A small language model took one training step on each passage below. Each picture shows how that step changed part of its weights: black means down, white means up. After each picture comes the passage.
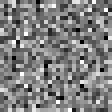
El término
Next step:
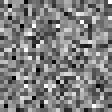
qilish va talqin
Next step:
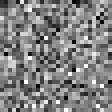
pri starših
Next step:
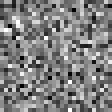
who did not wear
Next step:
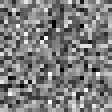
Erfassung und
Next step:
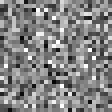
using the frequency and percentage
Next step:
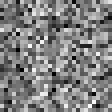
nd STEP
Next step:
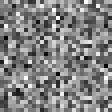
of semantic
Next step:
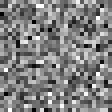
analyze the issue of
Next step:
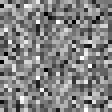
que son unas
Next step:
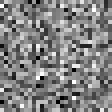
da doença e como
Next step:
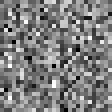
la información principal,
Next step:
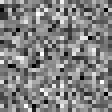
while the court
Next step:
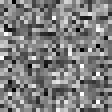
ish jarayonlarini tez
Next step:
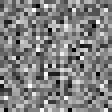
same letter are not
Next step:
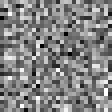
privilegiat în
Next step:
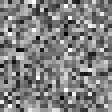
ocasionados por
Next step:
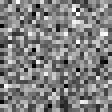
urease from
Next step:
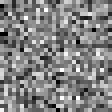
respectively. Figure 1:
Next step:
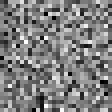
is a transformation process
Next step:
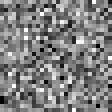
rate of the optical
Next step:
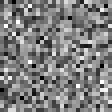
fast. The ability
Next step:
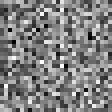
of the load, and
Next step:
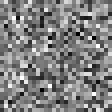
adalah untuk memberikan
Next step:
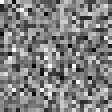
finding creates new
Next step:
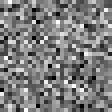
Live Journal*,
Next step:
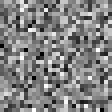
on a global basis?
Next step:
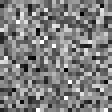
which include waste collection
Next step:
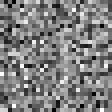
factor The RSL
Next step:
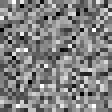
stable fixation of
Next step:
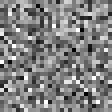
consecutivos, com
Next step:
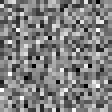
une douche,
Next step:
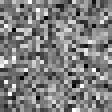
mother, yet her
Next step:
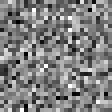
in Annexes
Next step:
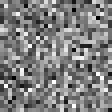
present invention.
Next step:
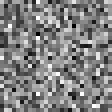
provide a specific publicly
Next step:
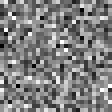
условиях. В
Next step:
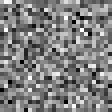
examples. This method
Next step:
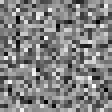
la Tabla 1
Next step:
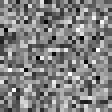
râului Prut
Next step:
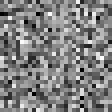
en México,
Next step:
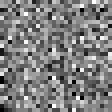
study found that crude
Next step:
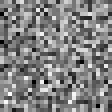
to the question of variety
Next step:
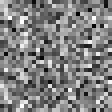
dan stabilitas
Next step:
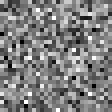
level $0 \leq
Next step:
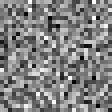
the methodological reference
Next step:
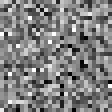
process of moral
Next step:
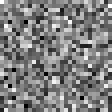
su actividad,
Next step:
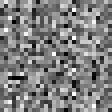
direito, e o
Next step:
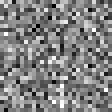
size and growing research
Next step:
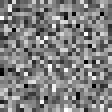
continents, with the
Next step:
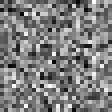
de la vid,
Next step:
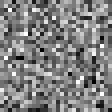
review their organisational
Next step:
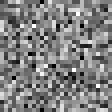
brings in an
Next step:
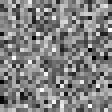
message from the
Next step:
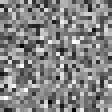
management of these children have
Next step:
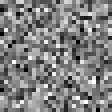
cycle number. It
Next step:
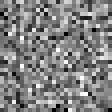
to apply a
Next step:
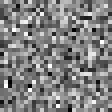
and articulated.
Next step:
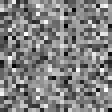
tackling the
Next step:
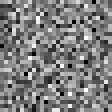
dziw, bo
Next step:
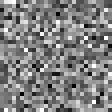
Latina: las
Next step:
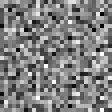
/ Camcorder
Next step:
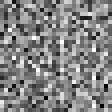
computational chemistry make
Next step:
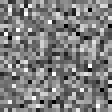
hat. Noch ist
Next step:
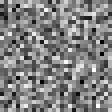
the total laminate
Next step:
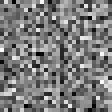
- The development, implementation
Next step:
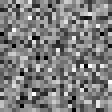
work. The author also
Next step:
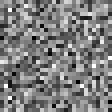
admission. Our
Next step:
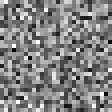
es una relación de
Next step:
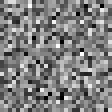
surveillance that
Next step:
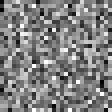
three stations are significantly
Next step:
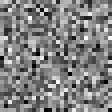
process of heavy
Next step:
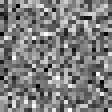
the institution are carried
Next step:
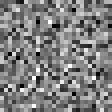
constant wax content causes
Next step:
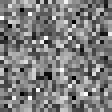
The IARA Model
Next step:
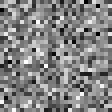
tranh ngay
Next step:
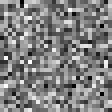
col. Celiac
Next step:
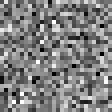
pertencente ao
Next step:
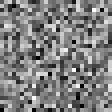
domiciliares e
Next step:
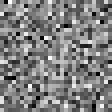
metabolism in
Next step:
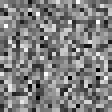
la dinámica
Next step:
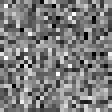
va eksport qilish
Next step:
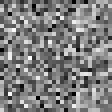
Qonun va
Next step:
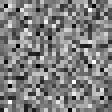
é o sentido,
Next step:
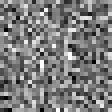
Recent research highlights
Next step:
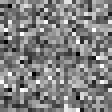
1. Introduction
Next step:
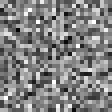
de paquetes para
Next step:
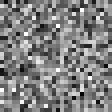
visual field known as the
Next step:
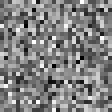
doses which ever was
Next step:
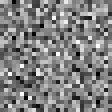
психології та
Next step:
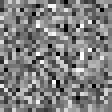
hates herself
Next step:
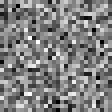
the experimental setup
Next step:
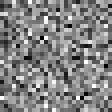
is not visible
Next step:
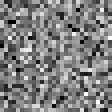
photoshop in
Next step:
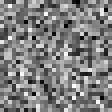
evaziga issiq
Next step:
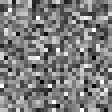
ega bo’lishlarini
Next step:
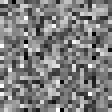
этади ҳамда
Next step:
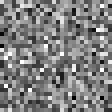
patients. In this
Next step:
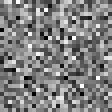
presented for period one,
